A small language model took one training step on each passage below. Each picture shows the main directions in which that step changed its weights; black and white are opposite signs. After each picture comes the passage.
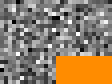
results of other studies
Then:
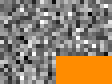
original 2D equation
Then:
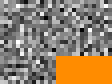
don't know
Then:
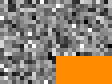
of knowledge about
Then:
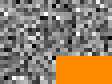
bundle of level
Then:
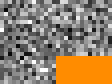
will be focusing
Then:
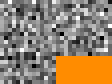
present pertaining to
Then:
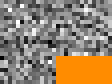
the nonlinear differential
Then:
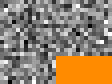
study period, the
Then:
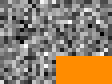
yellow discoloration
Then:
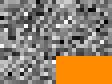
of Business and
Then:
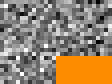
Direct computation
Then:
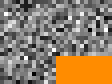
that CNN can
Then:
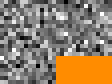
to say, an
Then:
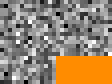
required knowledge
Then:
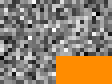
(1) we use
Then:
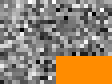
/ American
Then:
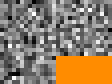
The article is
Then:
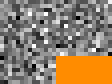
or fosterage is
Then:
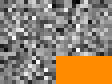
prevention and its control
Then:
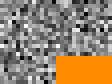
dominating set of
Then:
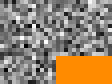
carried out on
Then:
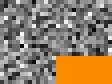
are unlucky
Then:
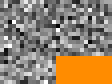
The wavelet
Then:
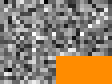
en février
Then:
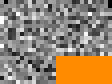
of the counting function
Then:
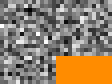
the influence of
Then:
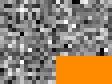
let all variables of all
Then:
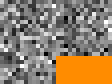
strategies within
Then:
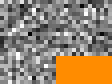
a realistic representation
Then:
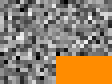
4nse system in each
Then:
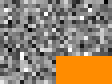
Sangat Kurang
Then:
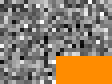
on $\Rd$ such
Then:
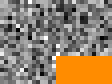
$P$ denotes
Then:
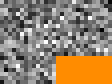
- Other (please
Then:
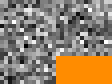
the one used in the
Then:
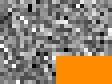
amounts of
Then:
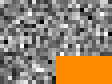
learning so that
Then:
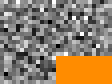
months. The results
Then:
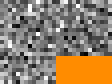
results would be to
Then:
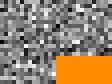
were noted in the data
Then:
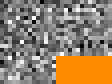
better effects for
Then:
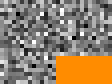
de Layton
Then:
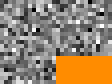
the sequel, we use
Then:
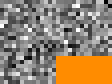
An Evaluation of
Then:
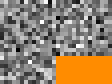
These comprise the
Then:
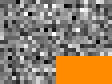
{\it not} for
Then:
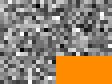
order of vanishing
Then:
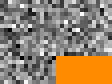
for $a \in
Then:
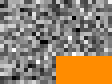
with the following free
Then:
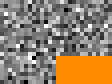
Professor at the
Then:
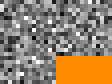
symmetric about
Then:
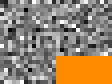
along either of
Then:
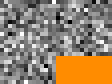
image quality,
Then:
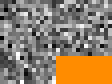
complex, then $A$
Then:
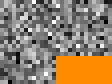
quantitatively after
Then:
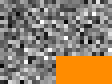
pandemic that is
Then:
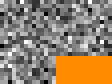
aged about 5
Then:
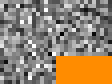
the known factors that
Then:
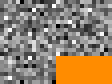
the set $[n]$
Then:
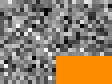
improved their
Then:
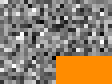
means that x is
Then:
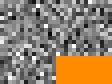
ich möchte
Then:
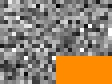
associated with its use and
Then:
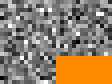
accuracy, in
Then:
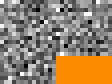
and from abroad result
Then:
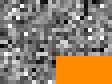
enfoques para la
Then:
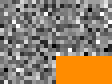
RISM Data
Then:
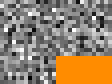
In section 1, we set
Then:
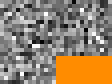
learn to compare
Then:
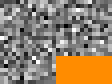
in itself: let
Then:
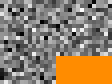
were formalized through
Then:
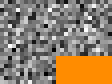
ning vertikal
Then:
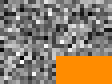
point is one of:
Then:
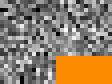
drive for 2
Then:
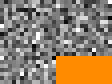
these are partially
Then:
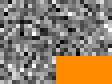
states imposing the
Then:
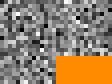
with autism and can
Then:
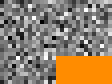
challenges and
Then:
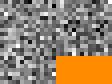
with bundles of
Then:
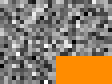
simplify the
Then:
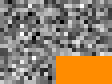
de serem mais
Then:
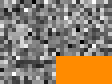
S. Aesthetic
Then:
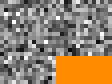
of bending,
